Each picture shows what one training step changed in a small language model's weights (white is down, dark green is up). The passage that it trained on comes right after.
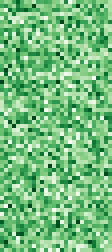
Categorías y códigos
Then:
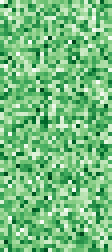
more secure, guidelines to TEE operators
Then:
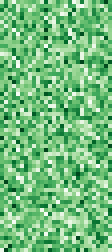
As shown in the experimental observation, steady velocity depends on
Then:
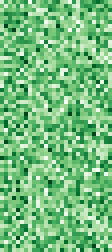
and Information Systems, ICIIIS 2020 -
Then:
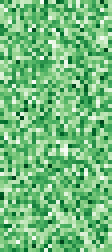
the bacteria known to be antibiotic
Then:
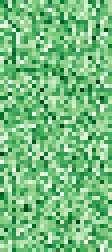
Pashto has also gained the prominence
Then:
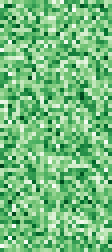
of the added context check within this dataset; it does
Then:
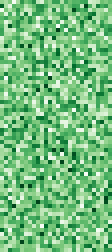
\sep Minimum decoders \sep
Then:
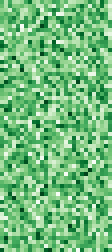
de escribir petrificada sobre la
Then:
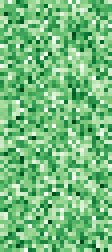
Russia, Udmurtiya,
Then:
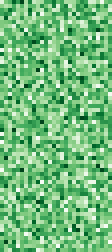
and elections derived from the TAB election process
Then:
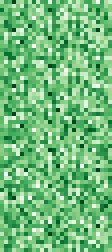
OF ECONOMIC ANALYSIS OF
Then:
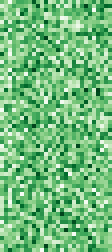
and $\bar\tau = \sum_{j
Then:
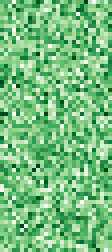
further supports the picture of exciton localization
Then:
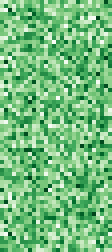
to‘planib, yog‘ga
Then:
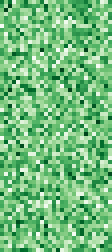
rigid shift of +2.1
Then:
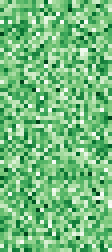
– emerging from previous Think Tank meetings
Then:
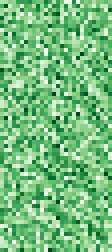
$L$ are not accessible at the Mn
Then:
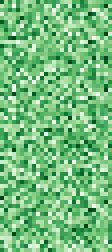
dimension $r_\text{dim}=32$
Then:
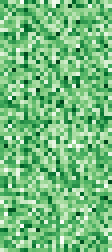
which we favor the dynamical prediction or the measurements is determined
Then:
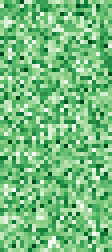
tensor product [\ref{coe99}] and description
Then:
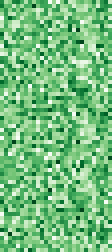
qaratilgan shartnomalarni bekor
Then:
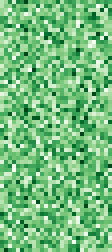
\ldf\BD{ T.~Banks
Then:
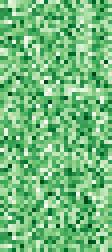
berilgan va ochib berilgan.
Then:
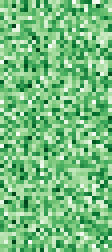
children and youth. Taking this into account,
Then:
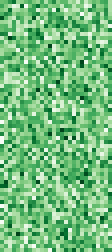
The hematological parameters of the aqueous extract
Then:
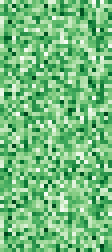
право, но и обдумать
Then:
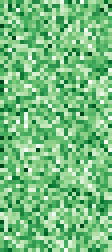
residents at high risk for diabetic foot
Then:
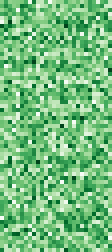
presented in Fig. 5 point to a greater water loss
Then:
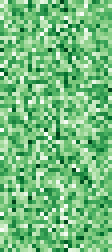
just because they didn't want to protect
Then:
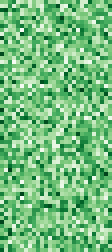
good approximation since different values of $\gamma$ change the
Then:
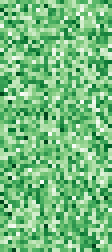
Rwanda while, sample size was 170
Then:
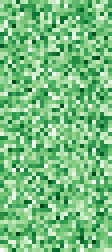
Gomez et al. (1997) used
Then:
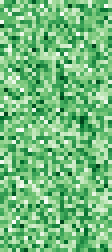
so that observers could smell cumin on
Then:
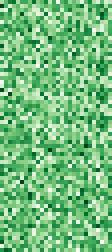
Microbiology, G S Medical
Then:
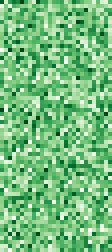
(left, middle column) and $\mu
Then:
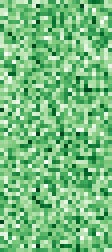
cycle-accurate NPU simulator.
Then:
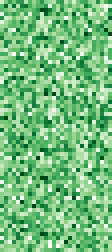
parameter is defined, and it behaves as in
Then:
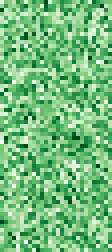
will cancel out, resulting in a net zero polarization
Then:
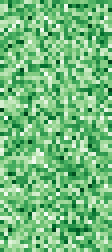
ergodic with invariant probability measure $m$.
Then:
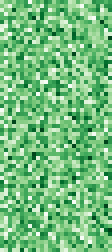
elképzelhetetlen a
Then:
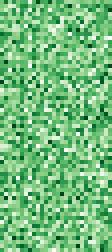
diese aber eingebunden in eine
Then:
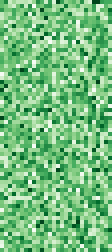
Sample Criteria Mothers with a
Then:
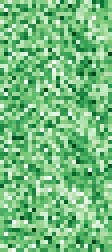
mas’uliyat, inson huquqlari
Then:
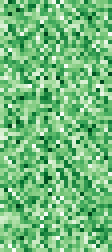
in the scalar portal through coupling to the SM Higgs
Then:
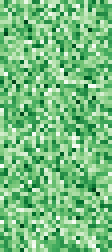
of the canonical equations (strong embedding).
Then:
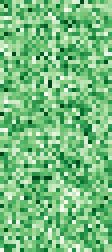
imagine time-dependent spectacles which apply
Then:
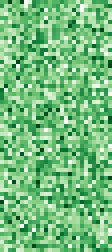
January 2025 Accepted on 22 February
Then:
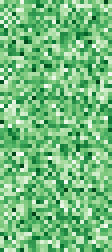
For each atomic position the local magnetic field is evaluated
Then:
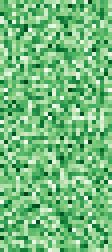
processes of thermal destruction can catalyze
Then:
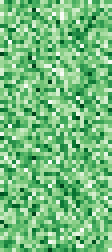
field on the energy levels of quantum dots can be
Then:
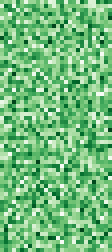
Главное внимание обращается
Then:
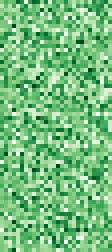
N_1 and N_2 , and with minimal
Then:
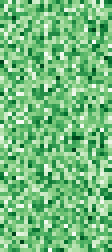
بعد 7 ايام و
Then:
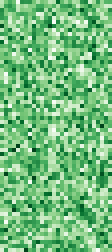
happy abundance; so our word could
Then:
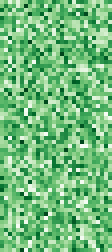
understand exactly what a user is looking for, and
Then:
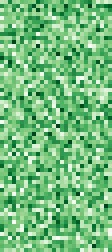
la omiten por creer que no serán
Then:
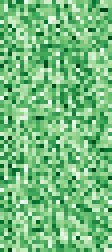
synaptic scaling upon connectivity disruption
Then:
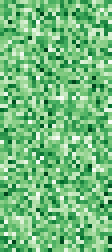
Equânimes individualmente, onde cada um tem
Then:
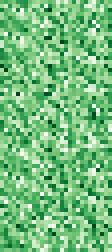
по эхинококкозу.
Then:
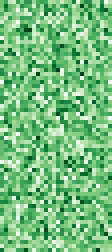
cosmological density parameters are fixed in the same way. A
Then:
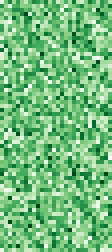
**Arnout Terpstra** Media
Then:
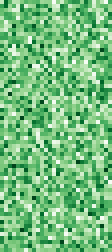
AB prepared the fertility data.
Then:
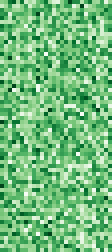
its impact on organizational change and strategy, stability and
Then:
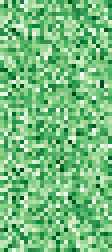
sanatçı, bu nesnelere
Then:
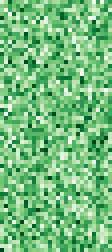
that only 23.33 per cent of dairy
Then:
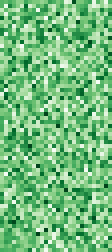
was characterized with all forms of tyranny
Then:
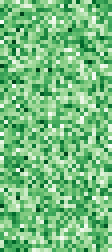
In conclusion, we have studied electron correlation effects in
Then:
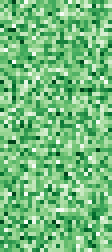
de convivência das idéias de
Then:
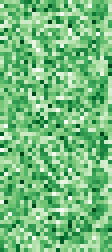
o uso da gestão de pessoas como
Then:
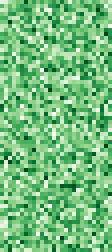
\(\log p\) with respect to
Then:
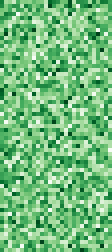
more than 10 years ago (N–P).
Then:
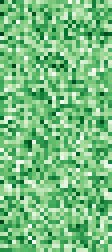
microbiota enhancement. Frontiers in
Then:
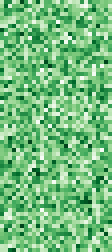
diversity and quality of soil microbes in
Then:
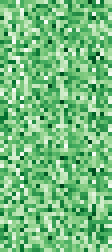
с возвратом добытого
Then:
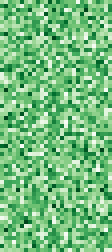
\iLTU Louisiana
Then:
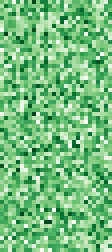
(G) extend to the inner retina of the
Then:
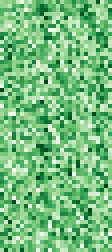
VHSP might trigger non-linear effects
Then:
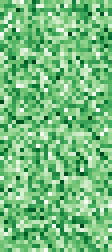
look in to the meaning of landscape planning
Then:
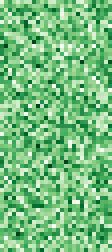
for the names of the concepts, which are
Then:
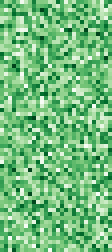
to poor selection and inappropriate use of
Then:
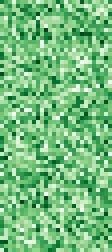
path itself and improving the computation required to generate the
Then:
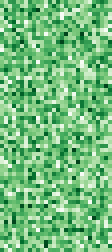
determinadas com seus índices de
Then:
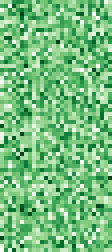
{\it et al}, Phys. Rev. Lett.
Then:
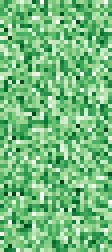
a gravitational effective action of the standard type.
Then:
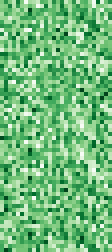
началу', 'Начало') 21
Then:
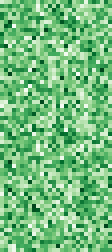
dots) The Bindu (center dot)
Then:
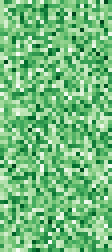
to a share from their wealth and not to be
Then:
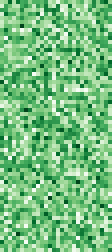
the joint spacing of the rock mass
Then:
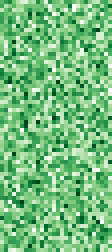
within *Ranmasu Uyana* is
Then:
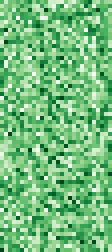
ou fictício, mantendo
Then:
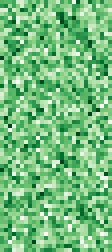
will always be trade-offs, conflicts
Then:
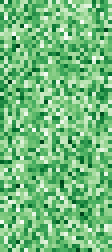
nazariyasi va amaliyoti tahlili
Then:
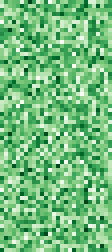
argument $\zeta_m(a)$. The function
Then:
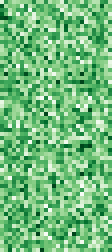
the development - 1 set computer system unit for implementation
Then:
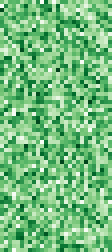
in a switching system by recurring to a
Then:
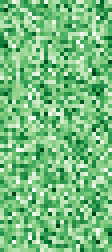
to two 2:1 MCA. Thus, this
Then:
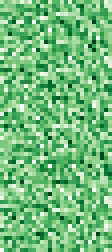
que es la que dificulta la
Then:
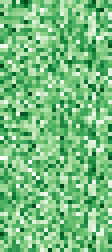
Народной Республики.
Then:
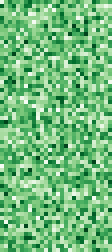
needed. It was followed by the need of understanding the
